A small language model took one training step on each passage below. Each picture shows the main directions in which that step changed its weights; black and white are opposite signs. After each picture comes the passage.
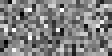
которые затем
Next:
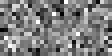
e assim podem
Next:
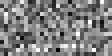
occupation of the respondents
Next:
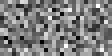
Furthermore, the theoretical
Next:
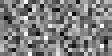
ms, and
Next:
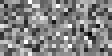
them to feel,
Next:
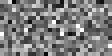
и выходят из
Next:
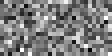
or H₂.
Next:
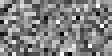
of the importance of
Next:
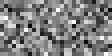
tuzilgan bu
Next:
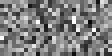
de forma diferente da
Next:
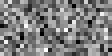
concepts related to the
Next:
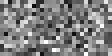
Its collection efficiency improved
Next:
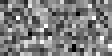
é possível realizar
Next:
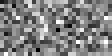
el cabello en
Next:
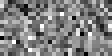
Instruction, pages
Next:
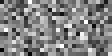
these aggressive
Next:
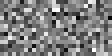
barqaror rivojlanishiga
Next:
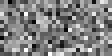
Context Annex
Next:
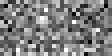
"pedana" deb
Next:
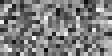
of fiscal
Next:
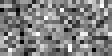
from Deep Green
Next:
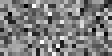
misol va masalalarni
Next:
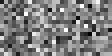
this study, a hybrid
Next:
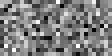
of Uzbekistan and its
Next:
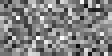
із великою
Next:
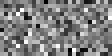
preocupados com
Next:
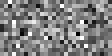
physicians aged
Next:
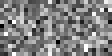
ish o'rinlari
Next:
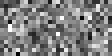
he/she has
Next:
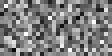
irrigated areas,
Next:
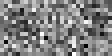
biodiesel were
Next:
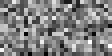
online classes, absence
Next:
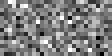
1), a cultura
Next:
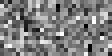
will never use
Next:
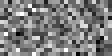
problems despite the recent
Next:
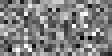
soil, facilitating
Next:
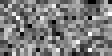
лепка из
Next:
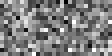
can take into account the
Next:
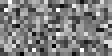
Sami Baskın
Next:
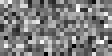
given principles: all human
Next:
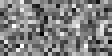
for the objective since they
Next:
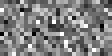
moddasini qabul
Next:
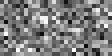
it has been mentioned a
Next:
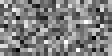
work for employees. After
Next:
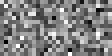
is related to the mass
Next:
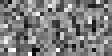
competence of educators
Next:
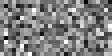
regularly monitoring the state
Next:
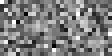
may be advised to
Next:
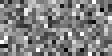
angle isometric
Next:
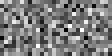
immigrants in
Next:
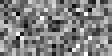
way we occupy and
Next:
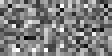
in warfare,
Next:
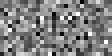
os alunos o seu
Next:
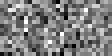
the economic development of
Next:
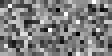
in global culture.
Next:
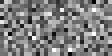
сессии -
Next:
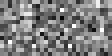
to about 0.1
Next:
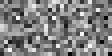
software simulation setup By
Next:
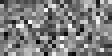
con fondos del
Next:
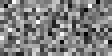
в Україні, за
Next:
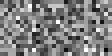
Mutations in
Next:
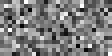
va mustahkam
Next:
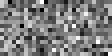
zulm va
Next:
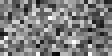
F. Neuls,
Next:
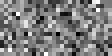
way conflicts are
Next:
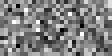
necessary or desirable
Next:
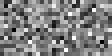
зависности од
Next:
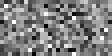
men in staat om
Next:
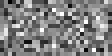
Baseado em
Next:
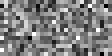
het zal worden om
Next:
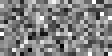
average uptake }
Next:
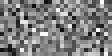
kommen die
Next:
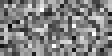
maktabdan tashqari
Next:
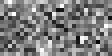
games, engage
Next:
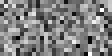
paper is concluded within
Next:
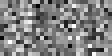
to each other.
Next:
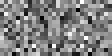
embargo, nos
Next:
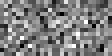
progressive response of the
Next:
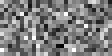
recall. However,
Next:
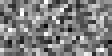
of project-creative
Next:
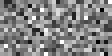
3 месяца
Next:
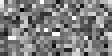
códigos para
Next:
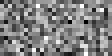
was packed in a
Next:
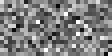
a greater extent. In
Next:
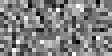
como para residentes en
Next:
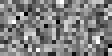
Resource Centres 38
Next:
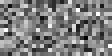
shown in class. The
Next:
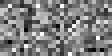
in both group. Based
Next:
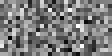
sumber seperti
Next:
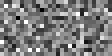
ini berisi tentang
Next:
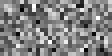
va ijodkorning
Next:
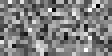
Analytics with
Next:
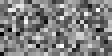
the small number of Russian
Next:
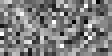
रूप से
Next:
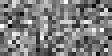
diepe, goed
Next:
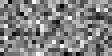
**Which of these
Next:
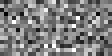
os obstáculos
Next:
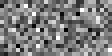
yoki zamonaviyroq
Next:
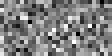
modificarea unor
